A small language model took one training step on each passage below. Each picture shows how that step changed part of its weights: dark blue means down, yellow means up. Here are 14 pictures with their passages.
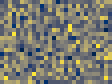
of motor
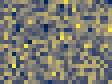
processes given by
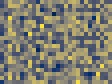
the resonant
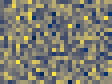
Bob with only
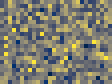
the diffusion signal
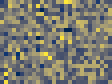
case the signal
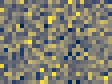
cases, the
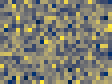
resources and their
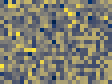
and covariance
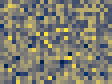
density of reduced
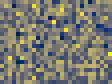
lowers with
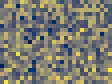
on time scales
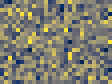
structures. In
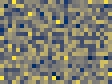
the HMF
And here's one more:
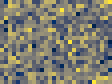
and position of
